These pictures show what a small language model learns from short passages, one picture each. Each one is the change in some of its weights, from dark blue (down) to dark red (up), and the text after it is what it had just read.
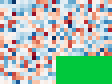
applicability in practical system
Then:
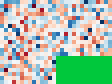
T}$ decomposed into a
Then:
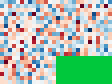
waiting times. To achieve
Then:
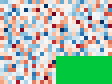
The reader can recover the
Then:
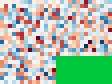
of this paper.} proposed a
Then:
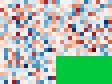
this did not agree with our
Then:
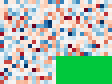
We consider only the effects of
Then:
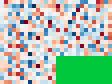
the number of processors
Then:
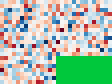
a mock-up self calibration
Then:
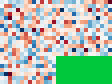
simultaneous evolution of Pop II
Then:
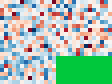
signal as well as the background
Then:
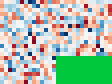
red giant branch while
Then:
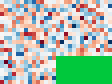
including sterile neutrinos,
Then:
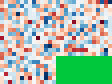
as a name in code
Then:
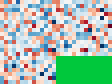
called as reference potential approach
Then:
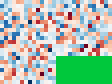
allow for Josephson
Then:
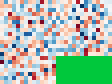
evolution of the surface flux according
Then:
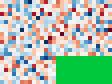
index, it's possible to
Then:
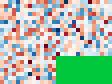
account of this work has been
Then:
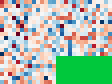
condition \begin{eqnarray}
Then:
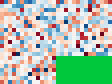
vector. To accelerate this
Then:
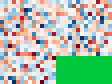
there are also fluctuation patterns
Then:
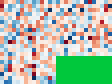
a thicker detector. In
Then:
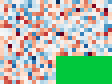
of parameters, we ran simulations
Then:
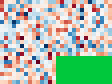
a given $2N$
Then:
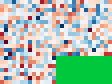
judgment to examine the
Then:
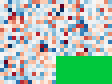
extract a proton decay rate,
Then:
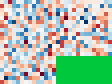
and $\tilde{m}
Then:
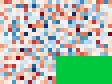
the S-matrix elements were
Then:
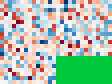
By better understanding the evolution of
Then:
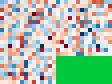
freedom are studied theoretically for
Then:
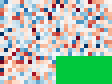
has captured the interest of the
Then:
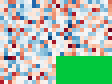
assets ordered to buy
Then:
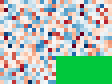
would then eat the would
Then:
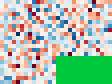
stars. Including emission from
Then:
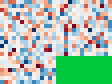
in which the inequalities
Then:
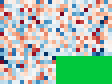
In the previous section we
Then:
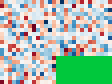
A system prepared in
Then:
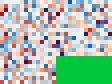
and was confirmed when Fermi detected
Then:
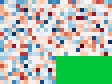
we are interested only in
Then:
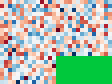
(typical) configuration
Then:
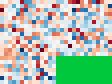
is a martingale
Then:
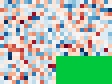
longer incorporate readily at
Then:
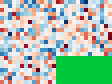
through another type of periodic
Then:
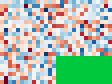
and efficient solution to various problems
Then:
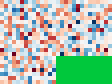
& Volumen
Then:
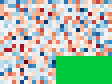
we observe are unlikely
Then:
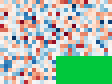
The time-domain correlation
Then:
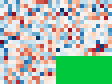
derive a stellar velocity dispersion of
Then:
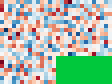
a system in which the
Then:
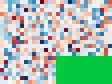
represent the counterdiabatic Hamiltonian
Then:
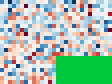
gradually introduced, enabling
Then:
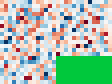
of these particles as observed in
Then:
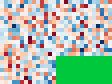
Grand Master and the
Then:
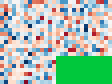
obtaining bouncelike
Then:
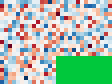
the channel introduces uniform propagation delay
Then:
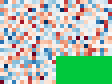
We derived the energy gap parameter
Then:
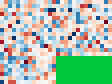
novel temperature sensing approach based on
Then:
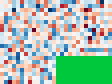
defect densities. Previous
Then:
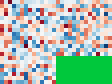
for $D^{\rm
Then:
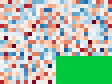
Mo and Tsai formalism
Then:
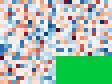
d^2 \sigma
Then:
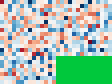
b + b^\dagger
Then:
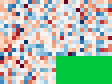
most---if not the
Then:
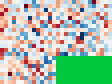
and Weibull) for
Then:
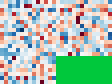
little unusual: it
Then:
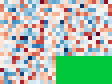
sides of the surface.
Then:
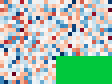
can be used not only for
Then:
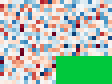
the cavity due to the driving
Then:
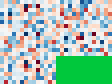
theorems for the static constraint
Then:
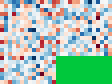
circular with mean angular frequency
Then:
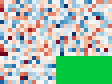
a regular band that extends
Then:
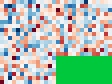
sufficient to make it obvious that
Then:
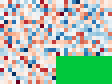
(second-order accuracy)
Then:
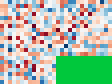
methods. A key attraction
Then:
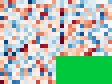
\le N)$ by
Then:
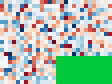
the secondary users could exploit
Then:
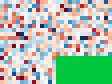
projects, are under development and
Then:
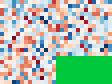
state in system $AB$
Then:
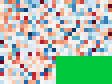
x-axis represents the
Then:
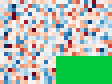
same patients. The
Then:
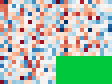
to infinity. We have
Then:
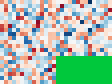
of 3000 model runs with
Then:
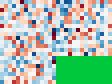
is achieved analyzing homogeneous
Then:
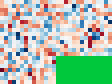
in 5-minute intervals
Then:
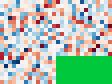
The accumulated phase uncertainty at
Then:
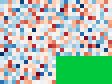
matter,'' Phys.\ Lett.\
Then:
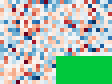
been demonstrated as useful tools for
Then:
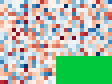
media and other online
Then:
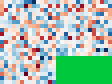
and another one the state of
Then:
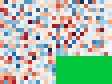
to ``factorize'' the
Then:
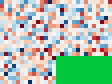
the academia and
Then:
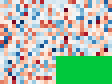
Institute, Juliane
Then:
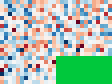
have not pursued
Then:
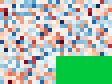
by evolving the final
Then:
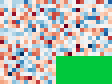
precise in predicting stock
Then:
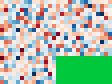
of the four additional parameters
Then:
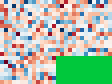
to group together, label,
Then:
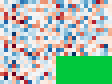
here keep explicitly the first term
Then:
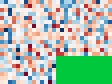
proposed to study similar problems
